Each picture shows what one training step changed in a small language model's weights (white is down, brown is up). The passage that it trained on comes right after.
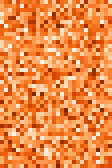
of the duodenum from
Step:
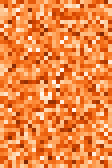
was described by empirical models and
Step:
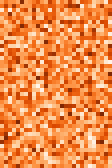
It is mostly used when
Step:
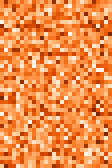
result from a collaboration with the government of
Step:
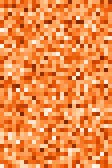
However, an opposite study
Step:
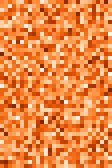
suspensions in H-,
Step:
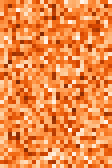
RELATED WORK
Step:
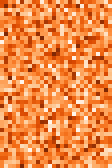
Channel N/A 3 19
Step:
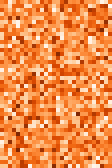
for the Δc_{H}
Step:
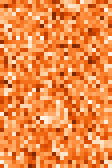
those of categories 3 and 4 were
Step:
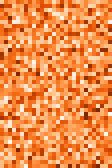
13 DTs for AI training.
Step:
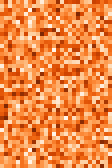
Equity Policy Institute](#)
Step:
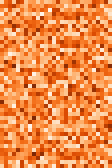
data and contributed to the
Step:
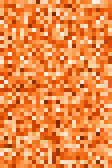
educational organization, study group, at the
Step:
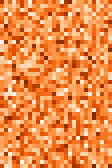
abrupt attention and immediate
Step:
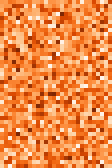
tragal perichondrium
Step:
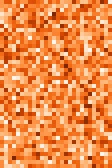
of injection were covered
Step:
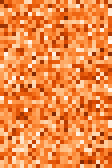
a sign system conveying meanings
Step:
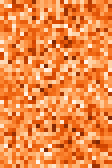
of 0 to all other factors
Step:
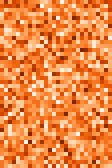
transfer characteristics of the fluid so,
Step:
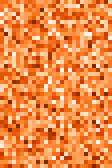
in the Dibrugarh
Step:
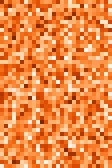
a coloristic diversity of plants has
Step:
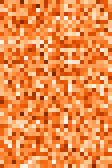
for decision-support systems to limit
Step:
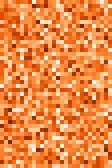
involved during the child rescues operation
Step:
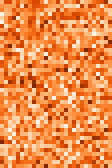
of rising drug resistance.
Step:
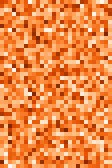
well as by some specific skills required for
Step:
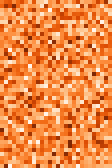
implies performing more poorly in
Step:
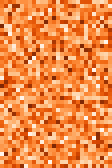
sample $\psi(t,
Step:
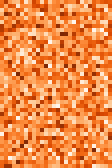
Psychological reactions, on the
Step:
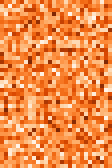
swab was used to streak
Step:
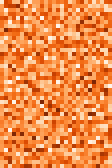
tensile strength depends mainly
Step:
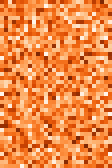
Testing The red car
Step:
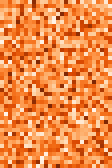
surface treatments including grit
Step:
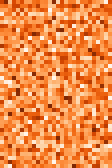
potassium fertilizers
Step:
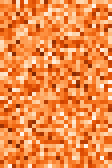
the GR-MN sample,
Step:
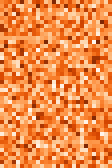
2018; Campanari et
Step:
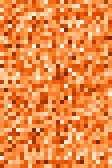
assessed. The study included 98
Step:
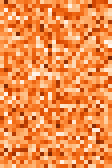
management, it has been pointed
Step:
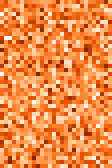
in agreement with general opinion that
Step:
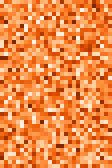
phosphorylate each
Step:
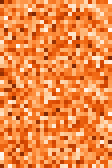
yearned for peace, but
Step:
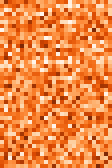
distribution with two degrees of
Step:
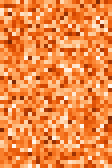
For example, for the system
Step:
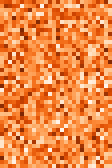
used a questionnaire created by the researcher
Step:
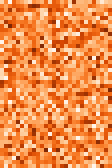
in the on-sheep
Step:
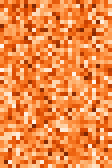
needed to validate the reliability of the
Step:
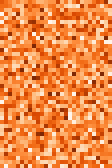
in ether extract content among the
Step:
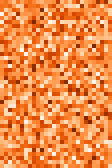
in the spectrum of
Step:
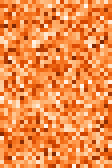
investment - not efficient. Need to
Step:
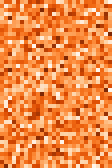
antitrust statutes in
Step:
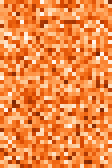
sense of moral responsibility.
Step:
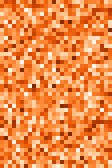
integrated nutrient management (INM)
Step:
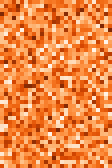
roughness of the electroless
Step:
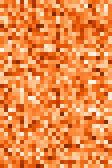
AA, et al.
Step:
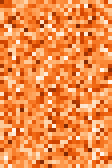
the overall stock market level,
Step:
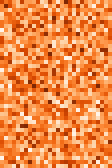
State the research question of the study.
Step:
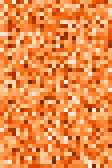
and test anxiety of the male
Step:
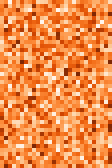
(protected - no
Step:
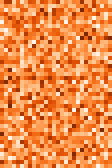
- sample moved!
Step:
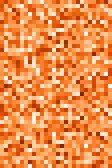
municipalities with high
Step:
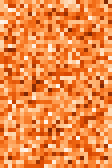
Microbial toxicity
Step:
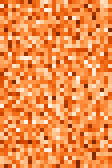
V^2$$ Whereas,
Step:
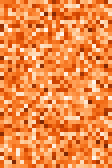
increase its profits during the coming
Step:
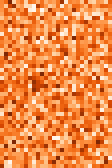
lumbar and sacral
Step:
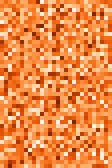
firms, owners and
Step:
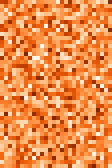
p^a , we have
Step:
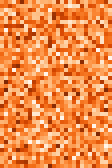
researchers or citizen associations seeking
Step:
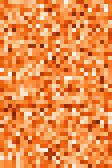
- Free/Libre
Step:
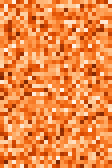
and protocol registration—in
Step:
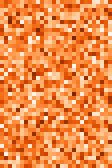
which in turn results in shifting
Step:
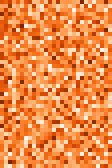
packet at the destination
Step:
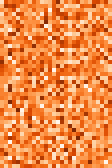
interviews and documentation. There are
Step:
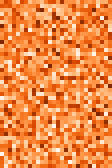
stress on the SFPR shows that
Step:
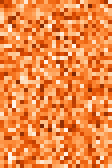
the first three molecules. For
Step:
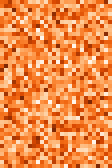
research on this topic is particularly
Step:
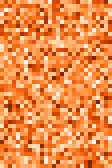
performance in DDI prediction, which
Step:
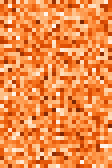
multiple calcifications. There was
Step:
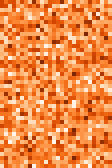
central composite experimental design 163 was
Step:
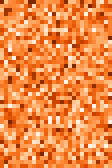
and sexual beauty,
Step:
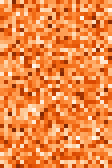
reject the authority of
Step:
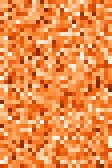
can form both 1:1 and
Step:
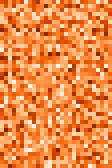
², Rosario
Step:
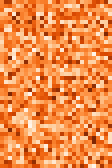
that is because clothes in the
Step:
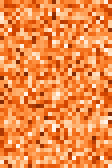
cancer, lung cancer,
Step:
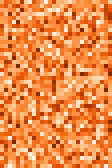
run, and at the end of each
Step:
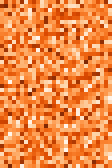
Experimental and FEM
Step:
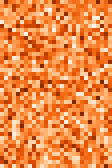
result from the cell wall structure,
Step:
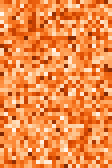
of both compression and performance for the
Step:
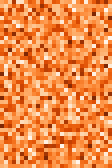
us people of genuine
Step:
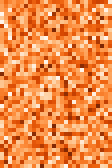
of weir structure in South
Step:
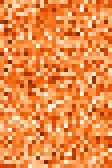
Fig.2. Most energy
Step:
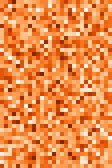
study of Karnataka
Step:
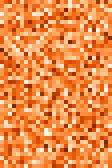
to 24 °C in summer.
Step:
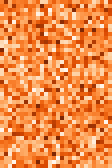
girls being less likely than
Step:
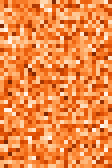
concentrations and does not account for the distribution
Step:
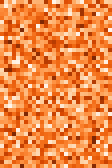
The B parameter represents the sensitivity
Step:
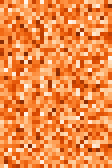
BLOOD CELL
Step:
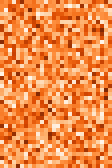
can release, the most likely a
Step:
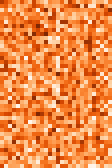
A healthy BMI is
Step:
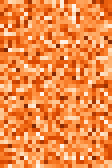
natural enemies) across
